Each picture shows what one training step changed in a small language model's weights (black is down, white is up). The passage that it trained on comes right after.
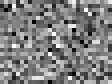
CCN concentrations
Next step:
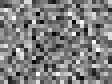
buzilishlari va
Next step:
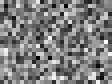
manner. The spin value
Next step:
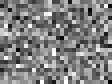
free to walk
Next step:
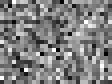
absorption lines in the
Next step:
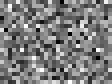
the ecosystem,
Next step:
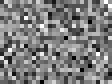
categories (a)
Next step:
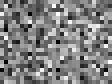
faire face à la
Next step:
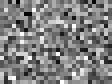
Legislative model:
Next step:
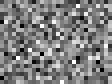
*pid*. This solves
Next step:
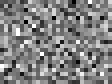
afaceri din
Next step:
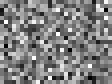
education, and being
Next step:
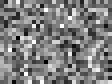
the six-gluon
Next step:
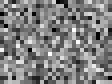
be responsible for the
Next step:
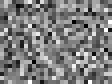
when galaxies are
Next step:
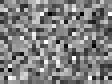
Thus, we assign the
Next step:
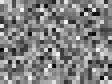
change, etc.
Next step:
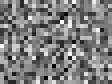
cor escura.¹
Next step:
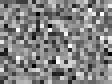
quantities as a function of
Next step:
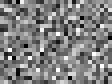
expansão, com criação
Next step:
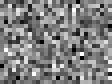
the Appendix.
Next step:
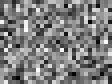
профессор 2.
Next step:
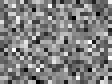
on the lunar surface
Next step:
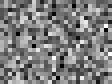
with highest weight
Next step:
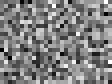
de esta manera,
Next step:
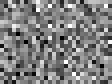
indicar ausência de
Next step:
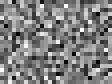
top panels for
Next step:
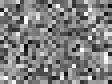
Typically the X-ray
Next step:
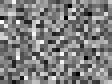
And the accounts
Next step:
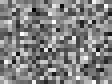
solution the environmental
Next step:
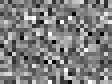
la rigurosidad en
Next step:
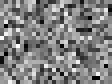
large mixing angle
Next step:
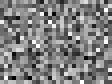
quero levar isso para
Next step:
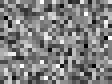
security. The data
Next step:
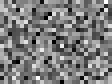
iqtisodiy va
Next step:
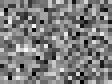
Edit and/or
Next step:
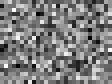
the solution becomes
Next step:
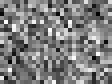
achieved, and the
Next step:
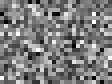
No Training stage
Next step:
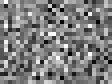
yellow and pink
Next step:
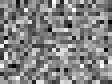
a container for further
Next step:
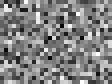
particles. The growing
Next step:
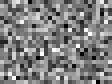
need to validate the
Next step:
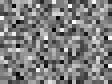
dos fatos.
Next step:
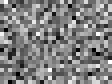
worden sind, ein
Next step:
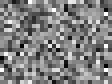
but approximate solutions of
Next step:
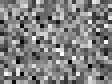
The first encompasses
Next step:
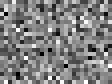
(or winds from the
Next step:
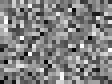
in the Galaxy.
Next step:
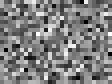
figures) the total
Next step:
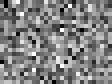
at 1 percent level of
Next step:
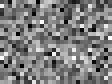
(BMS) at 5
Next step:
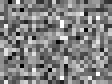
were not affected by
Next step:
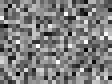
very clear at 100K
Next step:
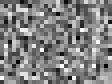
their understanding.
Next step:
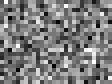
then be attributed to
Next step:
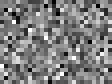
on one hand and those
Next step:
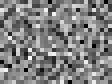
literacies were selected
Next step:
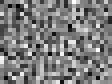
smoothing spline
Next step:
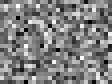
European projects
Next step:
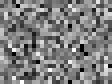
same process was followed with
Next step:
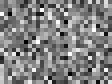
comparable from run
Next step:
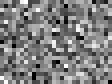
to momentum flux,
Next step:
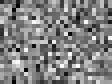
instability with roton
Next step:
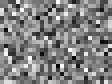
discusses how human
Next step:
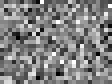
there is value $v$ with
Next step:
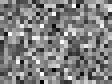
secundarias Una
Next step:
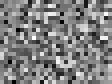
errors as a function of
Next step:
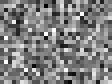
landmark images
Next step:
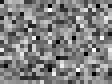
median [IQR]
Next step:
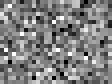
8. Сериков
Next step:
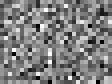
GEMC simulations develop
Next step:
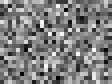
activity is, to some
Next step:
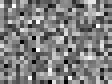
to the SILK
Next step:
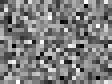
which will be characterized in terms
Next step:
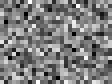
pores are black because they
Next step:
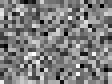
critical coupling
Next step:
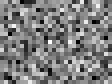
important in strengthening
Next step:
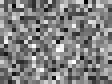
the tag that became
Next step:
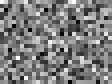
AE UMa.
